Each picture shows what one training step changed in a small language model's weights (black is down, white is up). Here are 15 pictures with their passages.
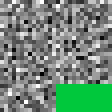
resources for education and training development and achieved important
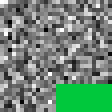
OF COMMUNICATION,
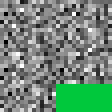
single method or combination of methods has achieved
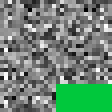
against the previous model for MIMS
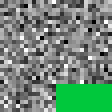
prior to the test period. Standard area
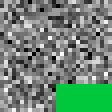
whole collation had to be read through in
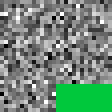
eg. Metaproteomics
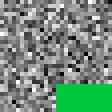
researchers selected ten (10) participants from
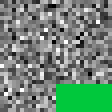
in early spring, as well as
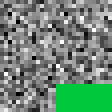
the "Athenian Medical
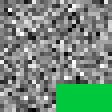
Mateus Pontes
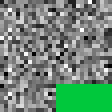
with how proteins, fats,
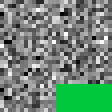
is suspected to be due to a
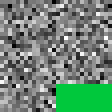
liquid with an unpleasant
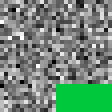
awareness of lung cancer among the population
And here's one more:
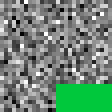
3 cm), 13 samples 141 were taken
